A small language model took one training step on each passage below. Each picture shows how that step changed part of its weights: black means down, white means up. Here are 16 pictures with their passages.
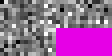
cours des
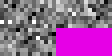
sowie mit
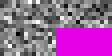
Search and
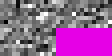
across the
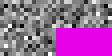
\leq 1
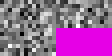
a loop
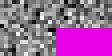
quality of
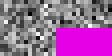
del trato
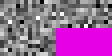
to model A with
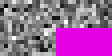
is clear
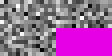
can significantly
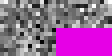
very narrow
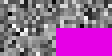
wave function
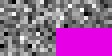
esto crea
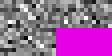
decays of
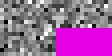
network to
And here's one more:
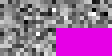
experimental and
